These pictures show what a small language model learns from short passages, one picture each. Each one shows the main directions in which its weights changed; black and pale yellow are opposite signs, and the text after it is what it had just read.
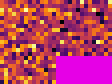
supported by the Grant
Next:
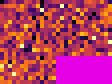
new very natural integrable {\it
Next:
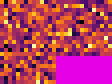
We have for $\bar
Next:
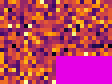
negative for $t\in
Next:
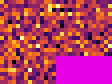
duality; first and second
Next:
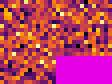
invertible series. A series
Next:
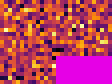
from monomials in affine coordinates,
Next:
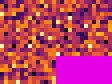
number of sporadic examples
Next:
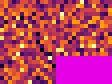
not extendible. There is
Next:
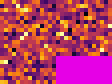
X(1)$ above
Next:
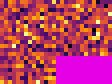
between a certain multiple integral
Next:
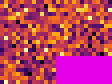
field over which the involution
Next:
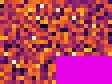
modular symbols, in:
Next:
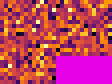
and let $f$ be
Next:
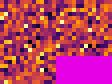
the optimal control problem in
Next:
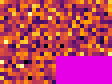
H\Delta t$,
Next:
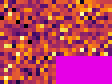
cell in the inward
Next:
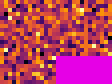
de $\gamma$ sur
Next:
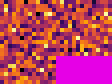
we firstly propose the
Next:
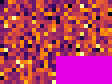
less then $-1$ to
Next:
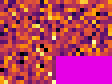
with even coefficients and let
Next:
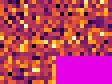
assumption. Now, assume there
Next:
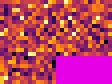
and taking expectations,
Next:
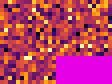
and lack of fusion
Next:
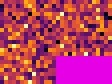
the uncertainty
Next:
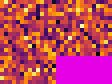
space is said to be perfect
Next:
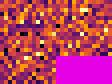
linking number of two
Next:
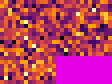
that retains or preserves the
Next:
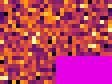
$\gamma$, we put
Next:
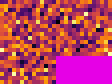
\\ 0 \endpmatrix +
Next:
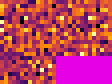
\epsilon_t -
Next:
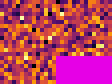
a long history.
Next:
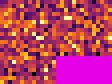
routing the drone on
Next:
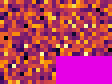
the semi-parametric information
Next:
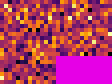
of instances. In particular,
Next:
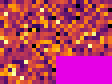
the non linearity.\ Using a
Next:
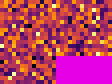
denote its minimal set of monomial
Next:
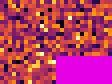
using Bayes factors between models of
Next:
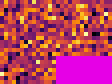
degree $2$ onto its
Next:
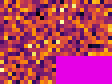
has the following orthogonal decomposition:
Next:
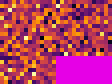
new counter-examples to
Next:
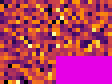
thus explicitly evaluate the accuracy
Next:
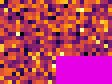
group over $F$ and
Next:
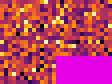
Using the $T1$
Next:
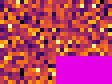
similar way. Now let
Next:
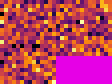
\C$, and assume that
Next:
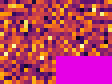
Also a Banach algebra is
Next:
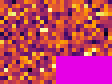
obtained by replacing the displacement
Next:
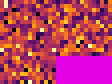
is the same lines as of
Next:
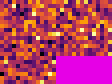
Zarichnyi in
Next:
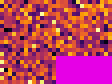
characterization of strongly Gorenstein
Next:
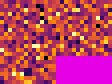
to generalize the isomorphism between
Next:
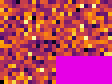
proved similarly. By the lemma
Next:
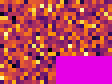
without future setpoint information perform
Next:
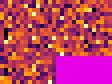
More precisely we will show the
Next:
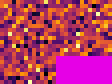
result as follows (see also
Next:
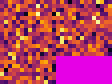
are exact. We can now
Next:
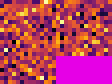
values of the scattered
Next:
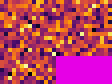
the proof of Theorem 2,
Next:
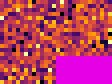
$X$ to some other
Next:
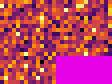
| Assuming the
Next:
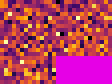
twice as often as we
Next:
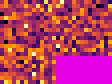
for is nothing but
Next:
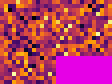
delta mgf of
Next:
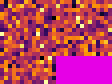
this matrix is unitarily irreducible
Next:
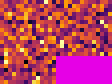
considered as the null section
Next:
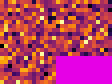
to either maximize the
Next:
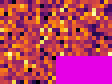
has diameter two and, for
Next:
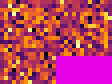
the dealternator. Note
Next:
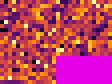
is a degenerated linear operator
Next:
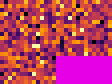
our motivation for studying
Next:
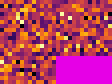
general type of object than a
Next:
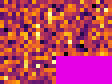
the purpose of this paper,
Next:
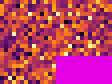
1$. In the case when
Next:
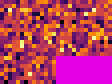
Rearranging, one
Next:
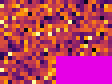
\right)\; \rd x
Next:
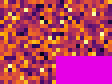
is to study the essential
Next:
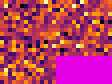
frames are used as the direction
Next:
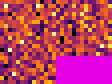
leading coefficient of $D$
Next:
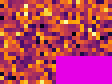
values of parameters $d$
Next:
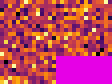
Algebras and Quantum
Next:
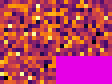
\noindent An interesting question
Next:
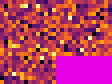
- We give now another way
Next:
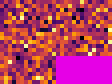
continuous functions converge everywhere. In
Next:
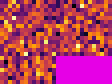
then $f\in
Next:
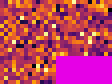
form. This means that we
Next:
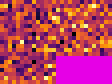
$k$-th order
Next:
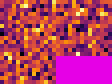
4c h\le
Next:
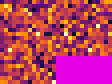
of 1.1 and also
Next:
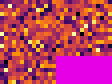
expression used as odd unit.
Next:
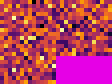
intersection of five conjugates of
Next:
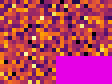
a finitely generated group of
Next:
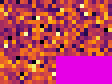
Euler's theorem. {\bf
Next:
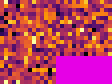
$S$. As we will
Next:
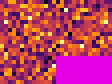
in ${\bf V}$ are
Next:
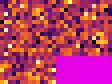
is sufficient to know the symmetric
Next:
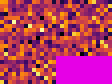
a randomness is due to
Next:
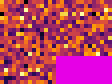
via center manifold reduction as
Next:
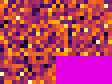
is given by (15).
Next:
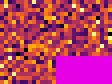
to $X$ being
